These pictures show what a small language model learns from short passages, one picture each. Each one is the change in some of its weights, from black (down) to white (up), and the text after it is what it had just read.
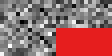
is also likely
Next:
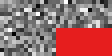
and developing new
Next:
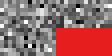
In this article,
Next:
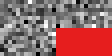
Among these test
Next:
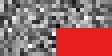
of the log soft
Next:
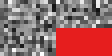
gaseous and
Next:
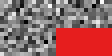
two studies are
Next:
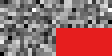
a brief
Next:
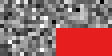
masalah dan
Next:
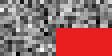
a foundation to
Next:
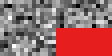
80\% of samples
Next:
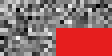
Ref. \cite
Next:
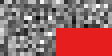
public limited liability
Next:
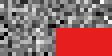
fields in the
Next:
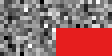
Tajribalar va
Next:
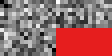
useful recording
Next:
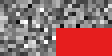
lines are also very
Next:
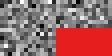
conjunto de
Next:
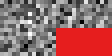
the hybrid density
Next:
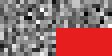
of a fracture
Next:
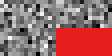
obtain charged AdS
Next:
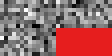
relaxation time to
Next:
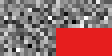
Press. -
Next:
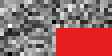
establecida de
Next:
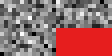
ya que la
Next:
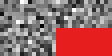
its successive
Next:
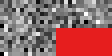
to primary school
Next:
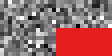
pubblici di
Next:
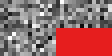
- Upper
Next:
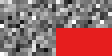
Dec (+ proper
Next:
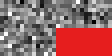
searches in
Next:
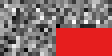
the best of
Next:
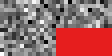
and are identified to
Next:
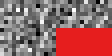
the first diagram on
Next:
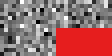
model a nova
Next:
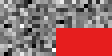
amalga oshiriladi:
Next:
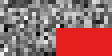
compound with ones
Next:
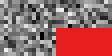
M. Ziya
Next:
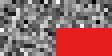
the pairs of spin
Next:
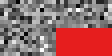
Monte Carlo
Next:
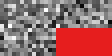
educación, en un
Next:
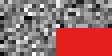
het idee dat
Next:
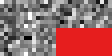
the individuals
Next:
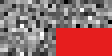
& \forall
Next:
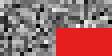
particularly under domain shift
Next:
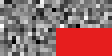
$R$ for
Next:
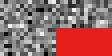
that shown in
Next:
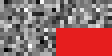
of the number of
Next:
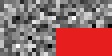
surface of the sample
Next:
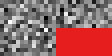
showing the two input
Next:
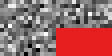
Systems en
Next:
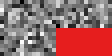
teórica e
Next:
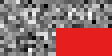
dazu ist
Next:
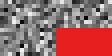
it back to the
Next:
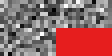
prostate en gel
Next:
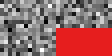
virtual phase angle
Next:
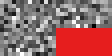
the second variation is
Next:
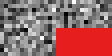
transforms to the
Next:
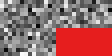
recoupling transformation
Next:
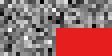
making differentiability
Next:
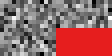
the graphs correspond to
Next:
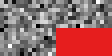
в период
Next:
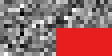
its persistence
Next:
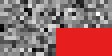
relativity the field
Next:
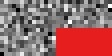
$\gamma p
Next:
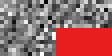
} In the calculations
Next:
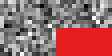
alunos a
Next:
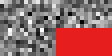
all points along the
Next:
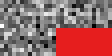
tashlash uchun
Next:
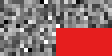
theories control the
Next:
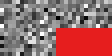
može da
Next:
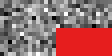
ilmiy tadqiqotlar
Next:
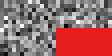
enough. We note
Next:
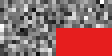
small, the second
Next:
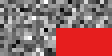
the left and some
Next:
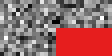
would also hold
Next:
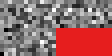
sector handel
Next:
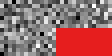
from the CAN
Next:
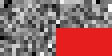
For the Belle
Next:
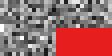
the Orion
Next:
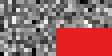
of liquid with
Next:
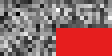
profile statistics}
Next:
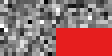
comme une importante
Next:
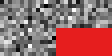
that under certain conditions
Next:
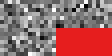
Universitetlarda Pedagog
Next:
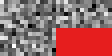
flaring state
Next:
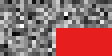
outer loop
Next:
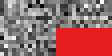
In general, the
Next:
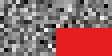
features in the matter
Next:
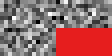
\}$ of the
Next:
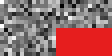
varies across memory
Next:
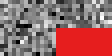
assumption is valid,
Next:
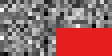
iteration index and
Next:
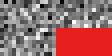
расидан ба
